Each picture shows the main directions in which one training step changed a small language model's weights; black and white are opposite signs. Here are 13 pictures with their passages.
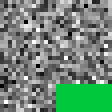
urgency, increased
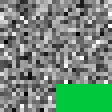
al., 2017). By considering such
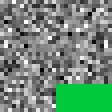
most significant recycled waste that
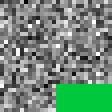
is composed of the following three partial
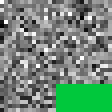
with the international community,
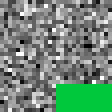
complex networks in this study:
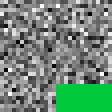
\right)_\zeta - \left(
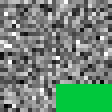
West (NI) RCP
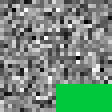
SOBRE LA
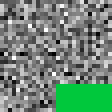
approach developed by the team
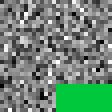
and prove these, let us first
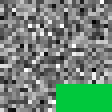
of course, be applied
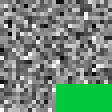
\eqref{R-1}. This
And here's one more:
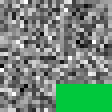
in the polar regions and
